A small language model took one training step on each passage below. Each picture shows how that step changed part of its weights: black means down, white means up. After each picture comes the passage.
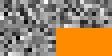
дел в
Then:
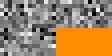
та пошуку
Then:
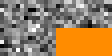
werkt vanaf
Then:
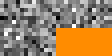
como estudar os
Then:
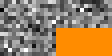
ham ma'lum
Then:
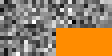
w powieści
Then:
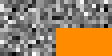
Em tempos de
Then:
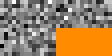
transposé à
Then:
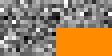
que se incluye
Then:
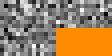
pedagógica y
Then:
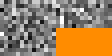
by studying the
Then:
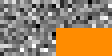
het einde van
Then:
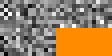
в набір
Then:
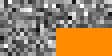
de qualidade para
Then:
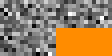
на ОПФ
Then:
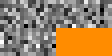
capacity for
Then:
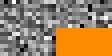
boshqarish bilan
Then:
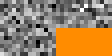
durch die sehr
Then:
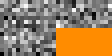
el cañón
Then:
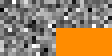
qattiq neft va
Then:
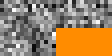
quando for provável
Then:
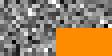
do Estado do Rio
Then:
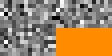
тарифа на
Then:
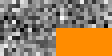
la organización de
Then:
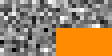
of Nias
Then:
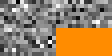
cuanto a la
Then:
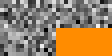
caja operativo
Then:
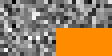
contatos de
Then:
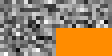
yoshlarida madaniy
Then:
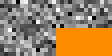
permanente e de
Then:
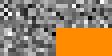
в отличие
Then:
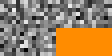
Society and
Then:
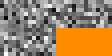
Tak hanya
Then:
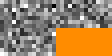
cuando chico
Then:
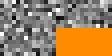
y organizadas,
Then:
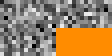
Jumlah yang
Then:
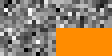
назорат, ва
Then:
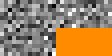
Ushbu maqola
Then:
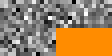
de Dios,
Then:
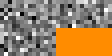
и проект.
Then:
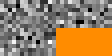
Educação. Instituto
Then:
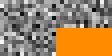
до ст. 7
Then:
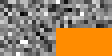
культури і
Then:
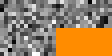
bilan fanlarning
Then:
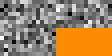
настоящее время
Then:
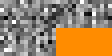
que las sociedades
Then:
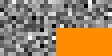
ona tilini
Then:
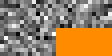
fanlari doktori, professor
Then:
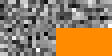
distinta de la
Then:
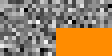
unui program de
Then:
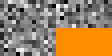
datos relacional.
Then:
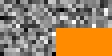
va Rossiya
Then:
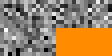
вигоди не
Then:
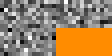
amalga oshirilishi
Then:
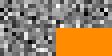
и социум.
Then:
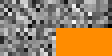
решения этого
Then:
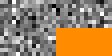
leis e de
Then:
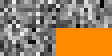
statistika fanlarining
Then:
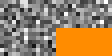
habla y
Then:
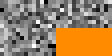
Na verdade,
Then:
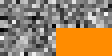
no organismo de
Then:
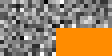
antar secara
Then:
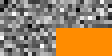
muammolaridan biri
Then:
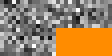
kelishi mumkin.
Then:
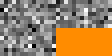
aniqligi turli
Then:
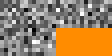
yang dilakukan oleh
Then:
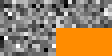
необхідних для
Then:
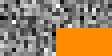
como percebe
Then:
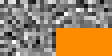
grado di
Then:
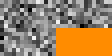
fields in
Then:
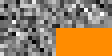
como um método e
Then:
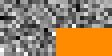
va unda
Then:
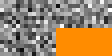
M et al.
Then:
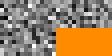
Music on
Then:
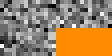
ega bo'lib
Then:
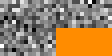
la atención a
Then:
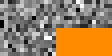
efectiva al
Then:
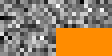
va malakalarni
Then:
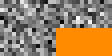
escolar. Relato
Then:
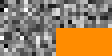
Oddziału II
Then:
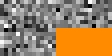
stellt damit
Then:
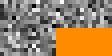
ve sivri
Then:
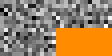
екипи за
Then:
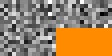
the general educational
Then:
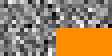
áreas específicas
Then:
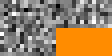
\text{ ва
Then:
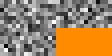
ham yangilik mavjud
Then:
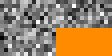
plus de parler
